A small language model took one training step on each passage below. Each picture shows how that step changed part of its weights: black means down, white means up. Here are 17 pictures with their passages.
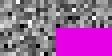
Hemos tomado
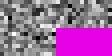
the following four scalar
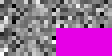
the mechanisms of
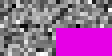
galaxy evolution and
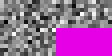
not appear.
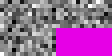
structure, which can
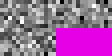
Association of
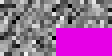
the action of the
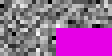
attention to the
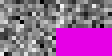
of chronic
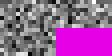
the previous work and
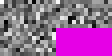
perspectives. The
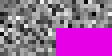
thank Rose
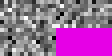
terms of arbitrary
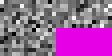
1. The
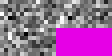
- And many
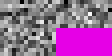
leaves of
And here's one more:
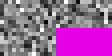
al acoso
